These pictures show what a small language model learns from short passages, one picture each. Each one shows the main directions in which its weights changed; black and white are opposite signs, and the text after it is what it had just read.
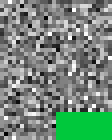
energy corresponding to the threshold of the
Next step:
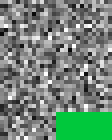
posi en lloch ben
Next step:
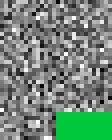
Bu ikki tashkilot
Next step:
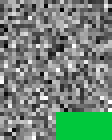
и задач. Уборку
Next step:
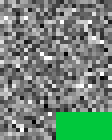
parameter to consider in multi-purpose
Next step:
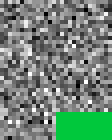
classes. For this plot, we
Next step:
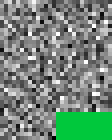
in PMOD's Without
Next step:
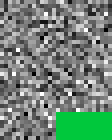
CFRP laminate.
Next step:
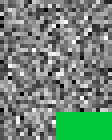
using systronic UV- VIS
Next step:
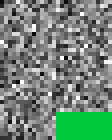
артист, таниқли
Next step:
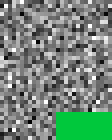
from the chemical structure of thermoset
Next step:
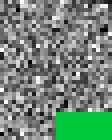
sub-Neptune population.
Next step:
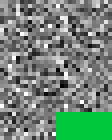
be at risk of millions of
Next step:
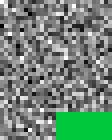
Synchronous Signal.}
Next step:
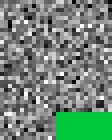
and dissolving in deuterated
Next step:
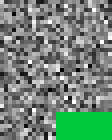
muscles as water is their
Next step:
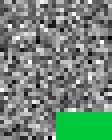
in spiritual tourism. It was
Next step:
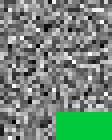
egatlab sug'orish
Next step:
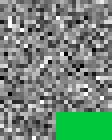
12 weeks of gestation is
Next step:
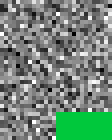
the day . IX. SOME
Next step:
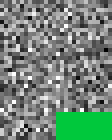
The resulting spectra were integrated within
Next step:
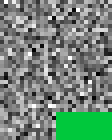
intra-annual variability of the
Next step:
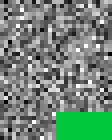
гипертрофии в
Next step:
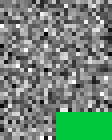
a semi-Markovian character
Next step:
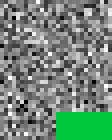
active form of transport 30.1
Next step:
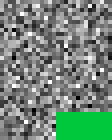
difficulties in spite of the
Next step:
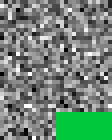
stars are at least as large as their
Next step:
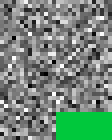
sampled at a particular rate using a
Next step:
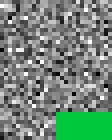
The non-physics courses
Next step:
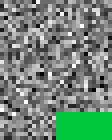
xuddi shunday printsip
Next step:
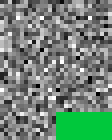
convergence, arithmetic
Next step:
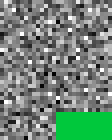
falling while the correlated curve stays
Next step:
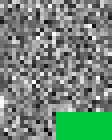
макулярного разрыва
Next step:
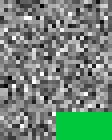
inteligencia propiamente
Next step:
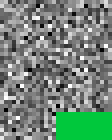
order to create a DQD potential in the
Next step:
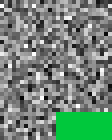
sum up, this study mainly verified
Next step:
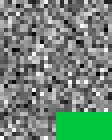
hydrostatic equilibrium
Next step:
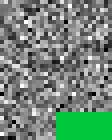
bolada shakllanayotgan
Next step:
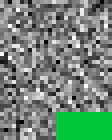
benefícios a longo
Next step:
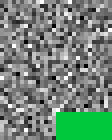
this mean value. The latter of
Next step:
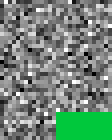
nuclear gluon distribution. These
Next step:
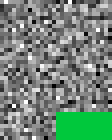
markedly different: While the
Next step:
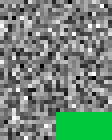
similar to DI\, Herculis, a
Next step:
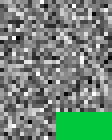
for cell culture, for example,
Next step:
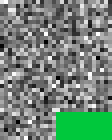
consisting of the target quantum
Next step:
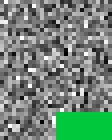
was between 50 and 60 years.
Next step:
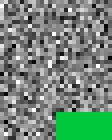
засади для розробки
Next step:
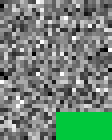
\{1,2\}$, which represents if
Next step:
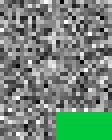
ko’pchilik uchun
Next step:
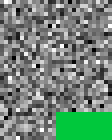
Marketplace, Support for
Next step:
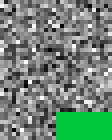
– falsafaning tarixiy
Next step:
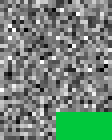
in behavior of physical phenomena
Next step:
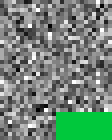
zur Findbarkeit bei,
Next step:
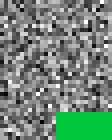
BOSNIA AND
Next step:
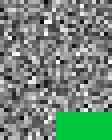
huquqni muhofaza
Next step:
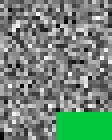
dados: análise da frequência
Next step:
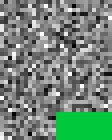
systems². (Figure 6). Figure
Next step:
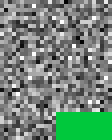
advisors, farmers).
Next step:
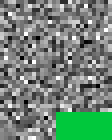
transport of species to new areas where they
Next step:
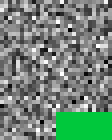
level where, without the development and
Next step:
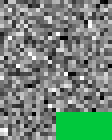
pathologists further supports the
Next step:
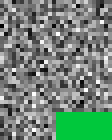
EPC transport delay) is
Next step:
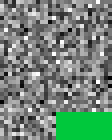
the division of labor for an
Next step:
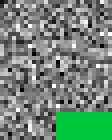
controle da magistratura.
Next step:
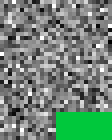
In the dual description, we can
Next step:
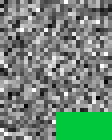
of less than one percent for a
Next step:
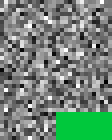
the sample .The typical diffraction
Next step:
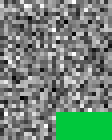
“inteligência emocional e
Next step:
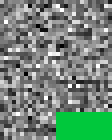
0.05. RF works worse
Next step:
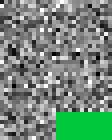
darenii k rentnym
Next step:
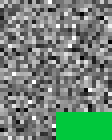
NDVI değerleri
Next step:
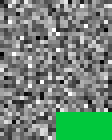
ham tashqi dunyodan
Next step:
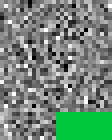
barrier between potentially toxic
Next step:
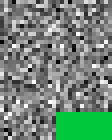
Sementara itu, ASEAN
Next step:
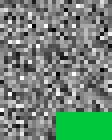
6.3 Security and the law
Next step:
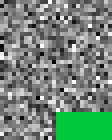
Computing Machinery},
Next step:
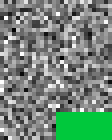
science* (Vol. 2,
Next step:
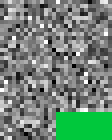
orientação adequada dos pais
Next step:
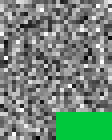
this conjecture. \subsection{observation
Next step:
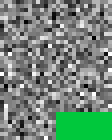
Weight, Long Body, ASI
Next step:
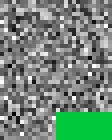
STEERING Efforts of
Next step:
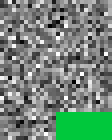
to blast (B1), bacterial
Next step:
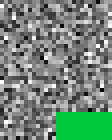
the CCCH may believe that any
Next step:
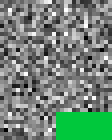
military missions and the
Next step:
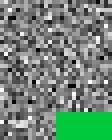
Kumar Abstract—The
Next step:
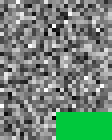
соціальних проектів,
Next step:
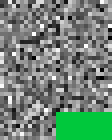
to wireless control and optimize
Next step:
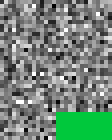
к мужскому роду
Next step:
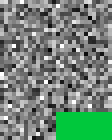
qilinganda, ular asosan
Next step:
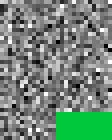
leishmaniasis are endemic and
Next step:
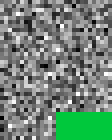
DO, BÖ, EE,
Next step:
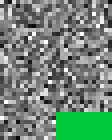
only from society to society
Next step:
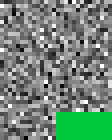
and right-moving electrons. The
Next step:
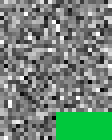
cujo utilizamos em
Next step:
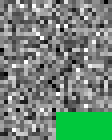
103) Висновок:
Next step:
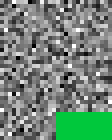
noma'lum muddatli
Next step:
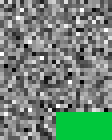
- solid (red); $\langle
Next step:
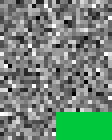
which are assumed to be correct and
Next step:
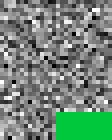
Dou, A. F. Fang,
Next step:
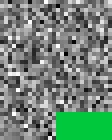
power-law mixture of
